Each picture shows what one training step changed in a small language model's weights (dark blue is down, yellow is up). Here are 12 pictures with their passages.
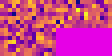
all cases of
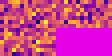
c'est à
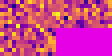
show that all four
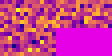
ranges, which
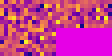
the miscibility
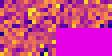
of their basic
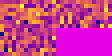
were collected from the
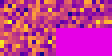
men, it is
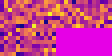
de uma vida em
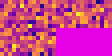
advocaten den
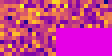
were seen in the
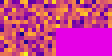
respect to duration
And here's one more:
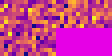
the curve of
